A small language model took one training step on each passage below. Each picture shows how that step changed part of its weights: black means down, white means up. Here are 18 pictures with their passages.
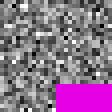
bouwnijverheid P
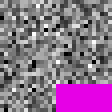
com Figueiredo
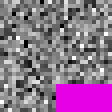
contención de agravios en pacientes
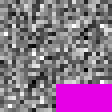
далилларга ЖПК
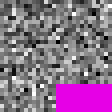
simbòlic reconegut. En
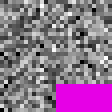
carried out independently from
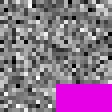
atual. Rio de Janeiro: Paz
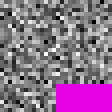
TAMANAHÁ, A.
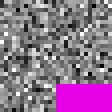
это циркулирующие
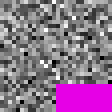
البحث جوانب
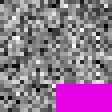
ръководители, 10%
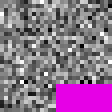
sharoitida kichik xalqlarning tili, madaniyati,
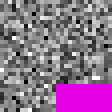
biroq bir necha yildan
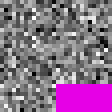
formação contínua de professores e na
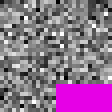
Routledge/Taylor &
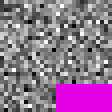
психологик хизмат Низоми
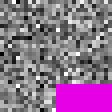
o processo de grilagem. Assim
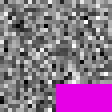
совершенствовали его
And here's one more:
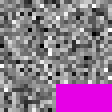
признаков преднамеренного
